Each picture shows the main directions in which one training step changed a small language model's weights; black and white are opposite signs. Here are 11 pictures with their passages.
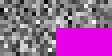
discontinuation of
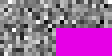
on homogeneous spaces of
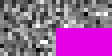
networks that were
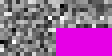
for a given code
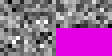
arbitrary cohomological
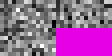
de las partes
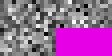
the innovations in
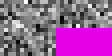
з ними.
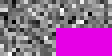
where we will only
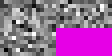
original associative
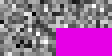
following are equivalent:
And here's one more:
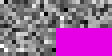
+ c \cdot
